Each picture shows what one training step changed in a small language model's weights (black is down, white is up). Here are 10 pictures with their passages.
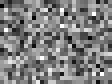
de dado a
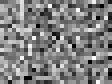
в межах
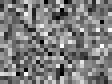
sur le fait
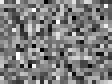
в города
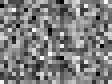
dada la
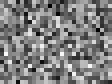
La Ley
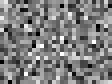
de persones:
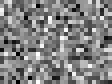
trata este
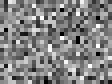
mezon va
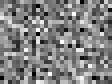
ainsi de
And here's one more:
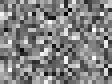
which is
